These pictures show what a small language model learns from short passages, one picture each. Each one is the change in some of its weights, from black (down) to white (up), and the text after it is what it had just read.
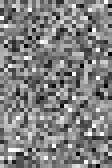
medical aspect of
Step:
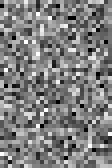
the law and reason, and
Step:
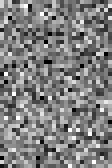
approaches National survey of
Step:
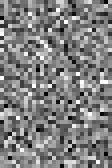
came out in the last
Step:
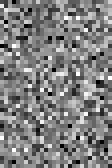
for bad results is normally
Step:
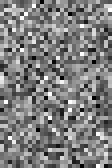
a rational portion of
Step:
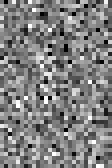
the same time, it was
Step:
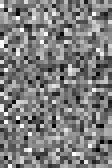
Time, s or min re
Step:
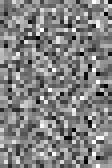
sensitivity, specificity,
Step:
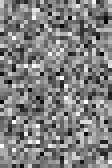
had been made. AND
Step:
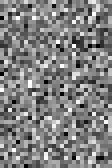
was, in fact, quite
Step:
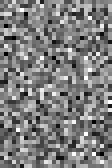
program. The survey covered
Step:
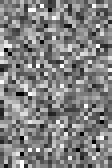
India: Recent
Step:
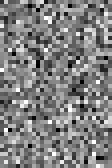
among state authorities,
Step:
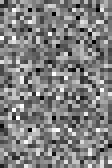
The RMS deviation was
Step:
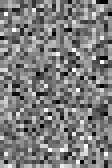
students, and business people). In
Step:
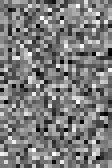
as international trade,
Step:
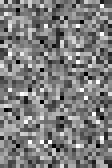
Table 2a and 2b. Table
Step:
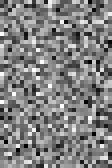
(NFRD) and the
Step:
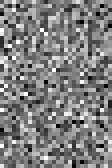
layer remains rather low
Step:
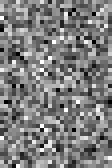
namely ‘new
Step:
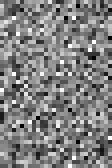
values of the evaluated indexes
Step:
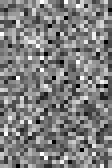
risk groups; this could be due to
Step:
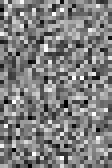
antenatal period, labor,
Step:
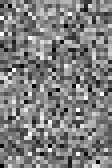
- (2) Almost
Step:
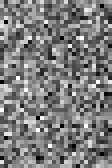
fossil fuels.
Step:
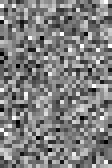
identify premalignant and
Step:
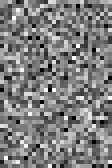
the teacher candidates
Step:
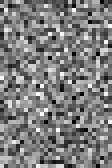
Bend coast region). We
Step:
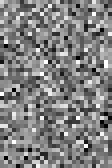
by John Pond,
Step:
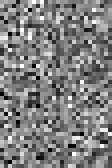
circuits and can also be
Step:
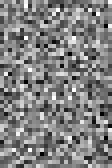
Lebanon has
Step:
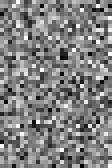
sample Raman-derived
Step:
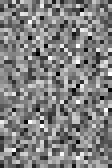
questions are: - Lab
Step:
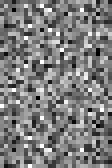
Fig. 1. Fig.
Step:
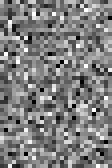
below the simulation results
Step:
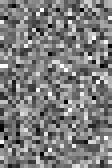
d'orange appearance and
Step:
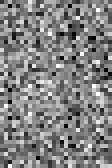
a face-to-face
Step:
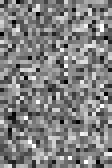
We can get the instances to
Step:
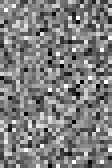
information loss. To address
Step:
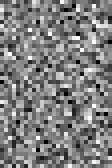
introduce confusing
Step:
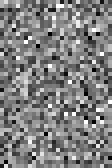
por tensión
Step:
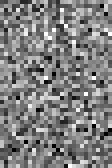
additional controlled input, compared
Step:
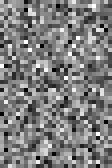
revolving around a specific
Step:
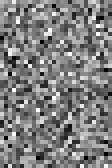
first, to automatically
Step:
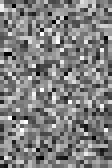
agents of disease. Some
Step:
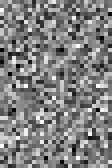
number of copper objects were
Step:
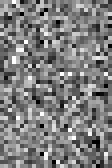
corresponding time variation of
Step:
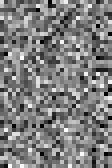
cAIC (Vaida
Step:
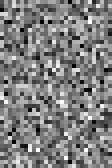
cover the entire area,
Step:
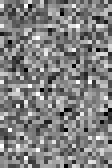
those who do not belong to this
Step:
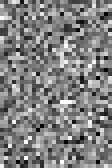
Station (PES),
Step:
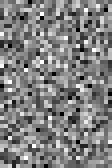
an electronic will. The
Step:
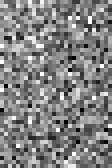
collection of more than 500
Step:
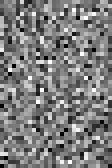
primarily during the spring
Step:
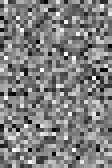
victim in SMAN 3
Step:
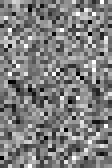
in the physics curriculum
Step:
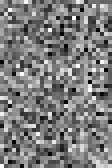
the same mass as one
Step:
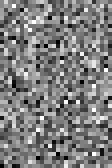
profile during Crossbow
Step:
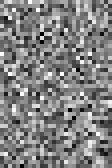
with the people she met these
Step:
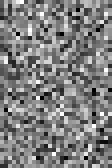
scavenging abilities,
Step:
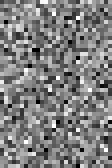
movement activities such as
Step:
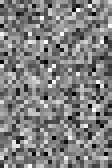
value both in the Beginning
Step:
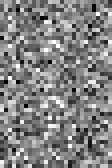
як і
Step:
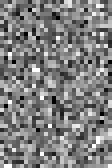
OECD and EU
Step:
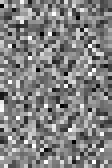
of the phenomenon
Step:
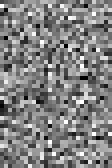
materials that may not be able
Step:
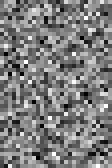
adipose tissue to
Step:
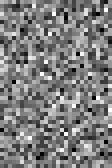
digital economy in the banking
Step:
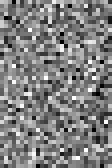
Tunneling in
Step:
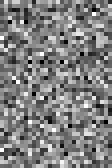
Fo : Formal analysis
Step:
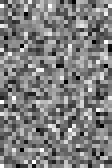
daily observations at each
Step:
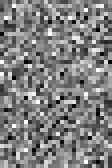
the lower plenum. From
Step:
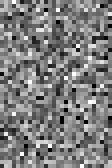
in the corresponding
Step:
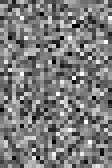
abbreviation from
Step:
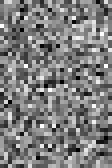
to affect spouses as well
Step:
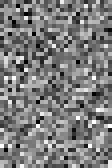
824 scholarly
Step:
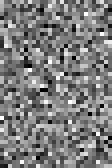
basically mixing an evaluation
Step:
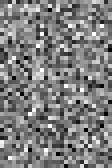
simultaneously during cell
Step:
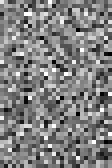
well. As such, it is
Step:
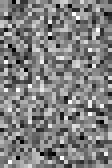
Only 35 species of
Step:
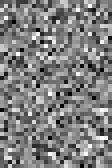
maintaining accurate records of
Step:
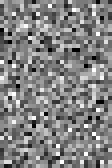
simple example. Thus, for
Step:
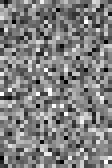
their alloys have attracted
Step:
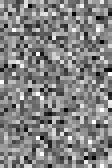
Therefore, this constitutes
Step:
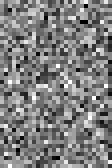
with individuals from different groups and
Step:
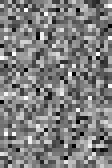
the norm among undergraduate
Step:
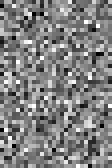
research implication of our study is
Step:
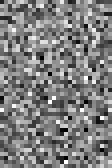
UG Student,
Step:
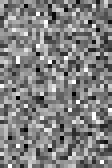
of information, classified according to their
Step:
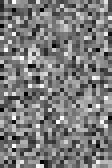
vector geospatial data
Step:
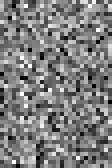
issued to regulate the
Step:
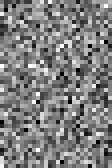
been considered: - new passive
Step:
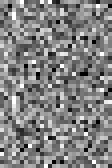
\right] \cdot
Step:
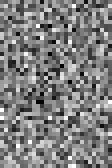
has less probability of
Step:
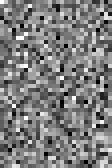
compared to other similar works.
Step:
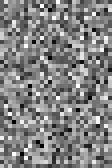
Minh: *complete
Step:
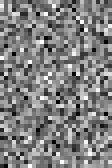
successfully completed. The work
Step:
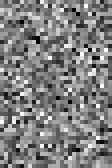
to the temporary maximum
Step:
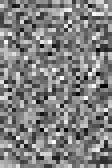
communication, communicative purpose
